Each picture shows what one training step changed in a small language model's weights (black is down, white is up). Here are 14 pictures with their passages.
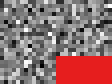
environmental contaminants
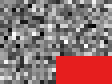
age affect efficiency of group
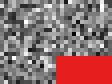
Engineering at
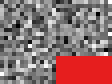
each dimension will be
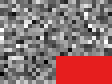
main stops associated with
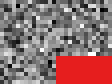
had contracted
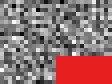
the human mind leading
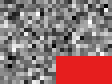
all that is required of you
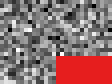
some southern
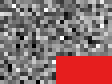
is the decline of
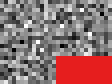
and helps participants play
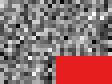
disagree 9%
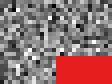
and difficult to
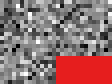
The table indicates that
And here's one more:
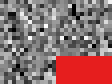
design for IEEE
